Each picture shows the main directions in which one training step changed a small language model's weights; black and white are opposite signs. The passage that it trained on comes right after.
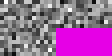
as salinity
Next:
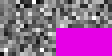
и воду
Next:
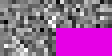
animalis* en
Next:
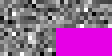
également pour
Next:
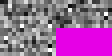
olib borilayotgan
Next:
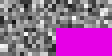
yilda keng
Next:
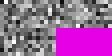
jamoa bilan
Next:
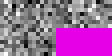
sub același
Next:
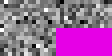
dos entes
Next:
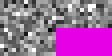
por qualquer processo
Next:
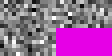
duas estratégias da
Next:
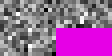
Scholar Journal.
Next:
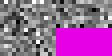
en el papel de
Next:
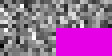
de março de
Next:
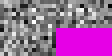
pela avó,
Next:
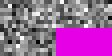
a variety
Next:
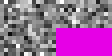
activities with
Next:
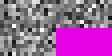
se caracterizan
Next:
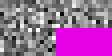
journals in
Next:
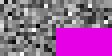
son las principales
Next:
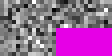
качествами как
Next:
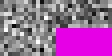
процессе развития
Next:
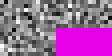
och ingen
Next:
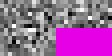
legal culture as an
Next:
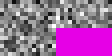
evidente que los
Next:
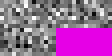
деятельности. В
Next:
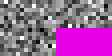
promovendo práticas
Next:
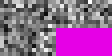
umidade e
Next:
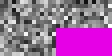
lado, não apenas
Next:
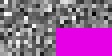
etishida oila
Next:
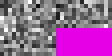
yoshlar uchun eng
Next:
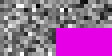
study more secular
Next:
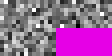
de água
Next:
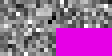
the primary moral
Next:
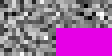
р. були
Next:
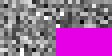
ўн кун
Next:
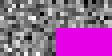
Centro de
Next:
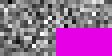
kelgan bolaga
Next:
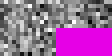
es lo mismo que
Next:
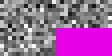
suivi de
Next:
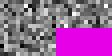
descubre que
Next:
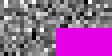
яких вони
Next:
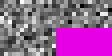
в решении
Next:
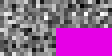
в процессе
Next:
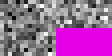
también se requiere
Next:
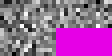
la posición de
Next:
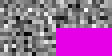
momento da socialização
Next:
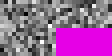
debilidades en
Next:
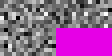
в стиле
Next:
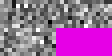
a cargo de
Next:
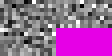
печени при
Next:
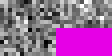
wirken kann.
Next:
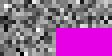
важным и
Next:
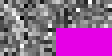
развитию образования
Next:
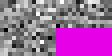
oshirish uchun zarur
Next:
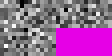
turizm orqali iqtisodiy
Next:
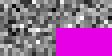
способы для
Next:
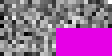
que el dinero
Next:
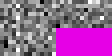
docente en la
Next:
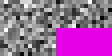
при этом ни
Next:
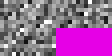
с учетом
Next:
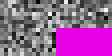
va zamonaviylashtirish
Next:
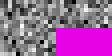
ve ailesi
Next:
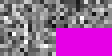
depende de
